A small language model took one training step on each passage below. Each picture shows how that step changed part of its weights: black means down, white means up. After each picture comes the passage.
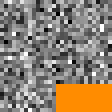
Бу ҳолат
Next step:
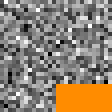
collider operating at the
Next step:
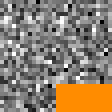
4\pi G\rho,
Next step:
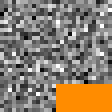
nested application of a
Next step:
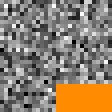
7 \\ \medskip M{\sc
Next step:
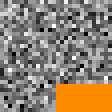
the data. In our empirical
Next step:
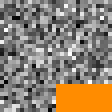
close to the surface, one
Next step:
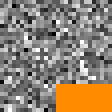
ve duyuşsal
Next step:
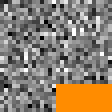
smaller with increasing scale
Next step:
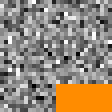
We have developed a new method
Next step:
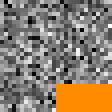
\srzero, no
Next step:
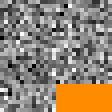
exemplo, para as cenas
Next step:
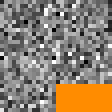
(7) introduces an
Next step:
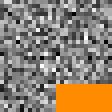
positive integers. Recall
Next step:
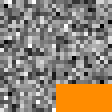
highlights the critical and
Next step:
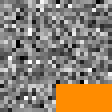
\geq 0 \qquad \mbox { in
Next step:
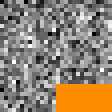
et exploitées. En
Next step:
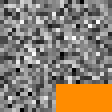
prove that: \begin{prop}
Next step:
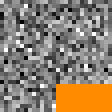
den Bodenabtrag
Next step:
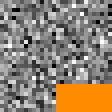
on $S^1 \times
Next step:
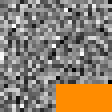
there, that this subtle feature
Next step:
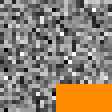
in the general situation.
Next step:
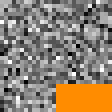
assumption that this near BPS
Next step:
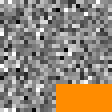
three measurements are considered, that these
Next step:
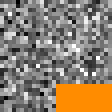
que la orientan, b)
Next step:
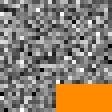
an unsupervised
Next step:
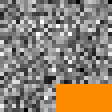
analyses on the spatially
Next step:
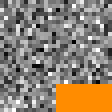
field, $ \tilde {\cal
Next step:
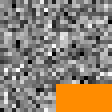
trajectories through the origin
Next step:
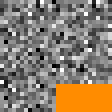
ред. М.
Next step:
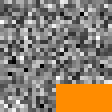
çekici olma,
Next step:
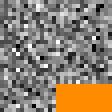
consider the extension to even and
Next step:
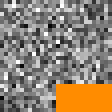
management & Evidences
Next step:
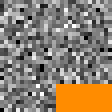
are even dimensional Lie groups
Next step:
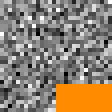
collisional part.
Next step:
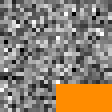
is defined over a field. The
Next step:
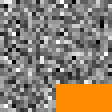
тощо. Але
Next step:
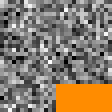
additional factors such as
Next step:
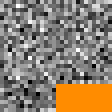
present the physical mechanism
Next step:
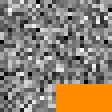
with the two legs of the right
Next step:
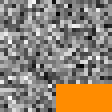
We use upper case letters for
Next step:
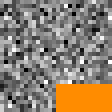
representation, then $\pi_N$
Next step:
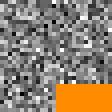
bénéfices entre
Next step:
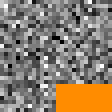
T_c \sum_s
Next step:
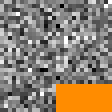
understand a single stalk
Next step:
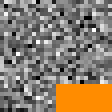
в адаптации
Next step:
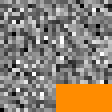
origin of the integral
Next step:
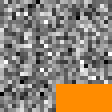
LEED cuenta con
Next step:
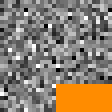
with respect to the Hilbert
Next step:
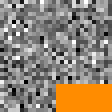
\textbf{Proof (Theorem
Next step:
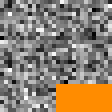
¿Cuál es el
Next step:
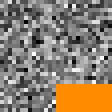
M$, a contradiction.
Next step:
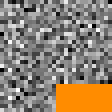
it has been verified in
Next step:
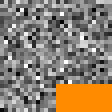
xususiyati ularning
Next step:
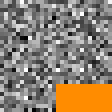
el recuerdo de la
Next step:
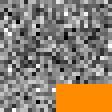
number densities. However, as
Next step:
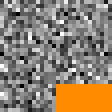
ring of integers of
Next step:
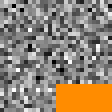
in preparation. I also want
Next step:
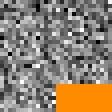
está relacionada com a
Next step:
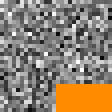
find the best-fit
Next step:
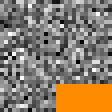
Oliy ta'limning
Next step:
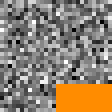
$S(x)$ with fixed values
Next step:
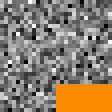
minimum support is changed then
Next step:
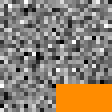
it reflects the intrinsic
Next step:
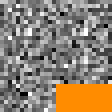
\end{eqnarray*} This repeated
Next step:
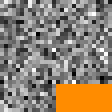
Therefore, a great deal
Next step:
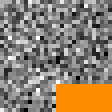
centered at $P$ such that
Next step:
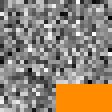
Infanta, dó
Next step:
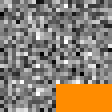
mention the following related result of
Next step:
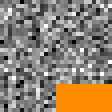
can then be seen that the sums
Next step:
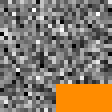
va o'zlashtirish
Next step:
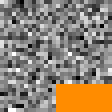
de acciones contempladas
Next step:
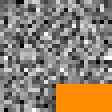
Lie Engel then either
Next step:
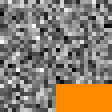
two-point subset of which
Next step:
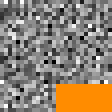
generality}.} and membrane
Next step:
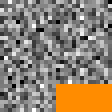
these related projects:
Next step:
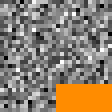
open-ring resonator
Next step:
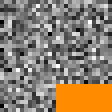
$G$, the endpoints of
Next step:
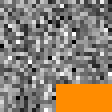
all moments of matrix entries
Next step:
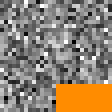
of maximizers and the values of
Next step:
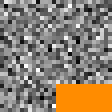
ва шу каби
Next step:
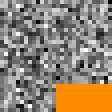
Wünschen Freie
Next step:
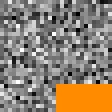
the effective operator approach is still
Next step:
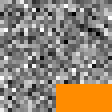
uma vez que versa
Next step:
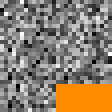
de un análisis,
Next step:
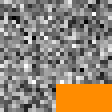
periodic structures, similar
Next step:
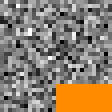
\end{table} For the
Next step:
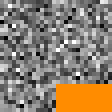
from the beginning of the
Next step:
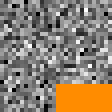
dari segumpal
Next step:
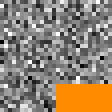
method has best efficiency for
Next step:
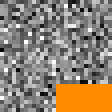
of quantum group because it is
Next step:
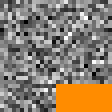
danos a mãe e
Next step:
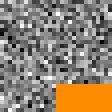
and $\W$ coincide.
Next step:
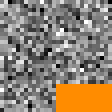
SN debris cannot form
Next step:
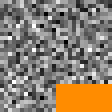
completed to a $T_2$
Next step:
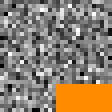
acto de soberanía que
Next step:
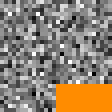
baseline for repositories
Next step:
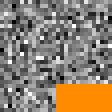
the gluon pair production by
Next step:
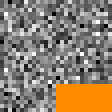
two nonadjacent vertices
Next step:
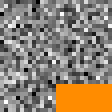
cognitive dimensions, and
